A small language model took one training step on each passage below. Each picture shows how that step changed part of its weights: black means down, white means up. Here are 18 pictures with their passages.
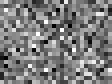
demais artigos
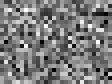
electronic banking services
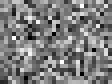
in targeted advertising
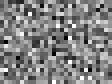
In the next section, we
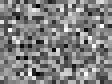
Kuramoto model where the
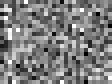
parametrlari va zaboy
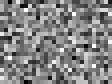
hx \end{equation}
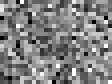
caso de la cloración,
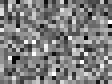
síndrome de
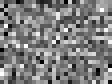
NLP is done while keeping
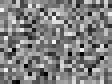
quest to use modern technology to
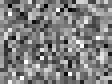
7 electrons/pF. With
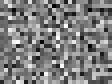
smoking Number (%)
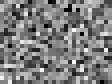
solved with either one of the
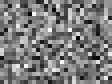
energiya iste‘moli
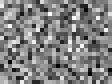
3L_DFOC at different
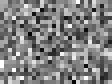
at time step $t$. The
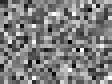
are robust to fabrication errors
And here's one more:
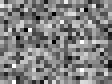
del cuerpo o extremidades
